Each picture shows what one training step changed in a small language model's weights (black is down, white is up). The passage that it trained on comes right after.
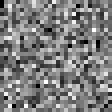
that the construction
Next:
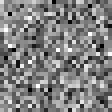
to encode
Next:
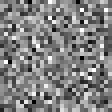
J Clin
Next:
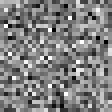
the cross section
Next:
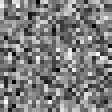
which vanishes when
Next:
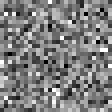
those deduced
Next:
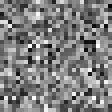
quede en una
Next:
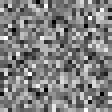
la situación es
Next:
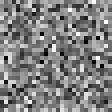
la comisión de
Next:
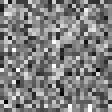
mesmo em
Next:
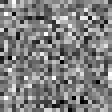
both nodes
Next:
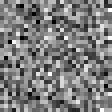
two material points
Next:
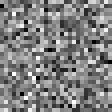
$\lambda$ is only
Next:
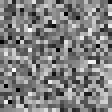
multiple times
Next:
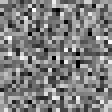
diagram is the
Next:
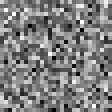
azot bilan
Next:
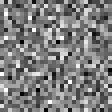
саме на
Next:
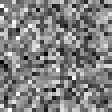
also by $\bar
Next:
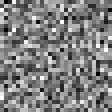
balanced the
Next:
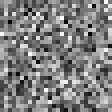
using argon and
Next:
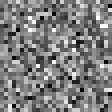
the system is in the
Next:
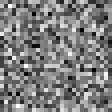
provide the
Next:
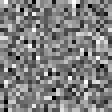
has access to the
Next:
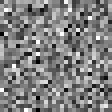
medium. The
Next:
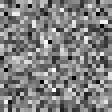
of thiol
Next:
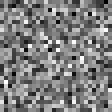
material y social
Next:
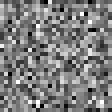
en masa
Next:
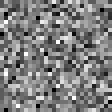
which is generally more
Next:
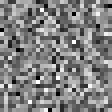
such solutions on the
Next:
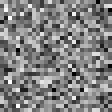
points, and if
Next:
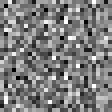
poor agreement
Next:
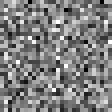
of multi-strange
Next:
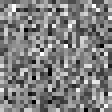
rate decreases
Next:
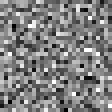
auf diese
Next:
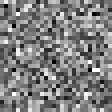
black hole has
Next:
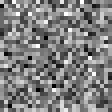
intilib va
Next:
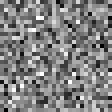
modelling} For
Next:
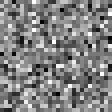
be considered depending
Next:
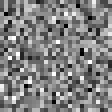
shu orqali
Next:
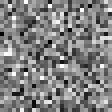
For this game
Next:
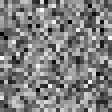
a broader
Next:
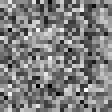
as well as the
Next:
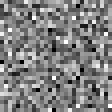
exploração visual
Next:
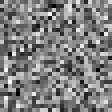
this form is not
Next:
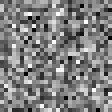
the participants'
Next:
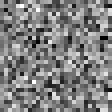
expressions for
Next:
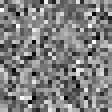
the received
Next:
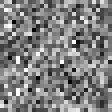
at the sonic
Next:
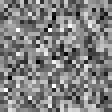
in future
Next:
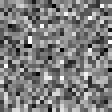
number of auxiliary
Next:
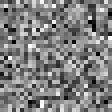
exact values of
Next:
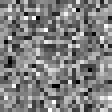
apartado 7
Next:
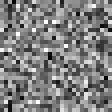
and does not depend
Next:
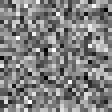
la posible
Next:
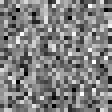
columns appear
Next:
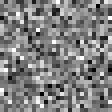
Am dritten
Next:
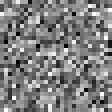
from a sample of
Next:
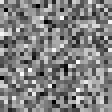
the sustaining
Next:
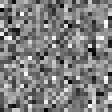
an excellent
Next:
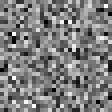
many issues
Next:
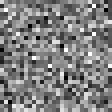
de esgoto
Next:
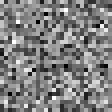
showed that $p
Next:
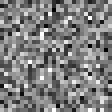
for synoptic
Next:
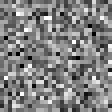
needs to be
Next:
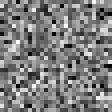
density of ${\bm
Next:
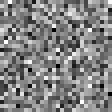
being similar to
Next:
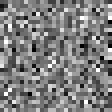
до ст.
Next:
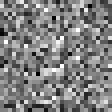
Het boek
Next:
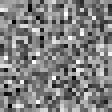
the Euler
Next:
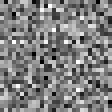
smaller end of
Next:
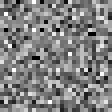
abordan el
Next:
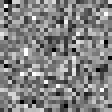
extract the moment
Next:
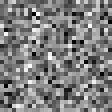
a concept
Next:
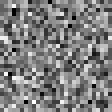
de Rome*,
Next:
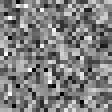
has remained
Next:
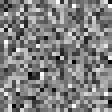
terms of the
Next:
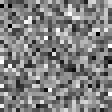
dynamics simulation
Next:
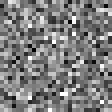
a system is considered
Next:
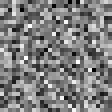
is plausible
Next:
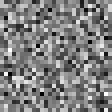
de Belo
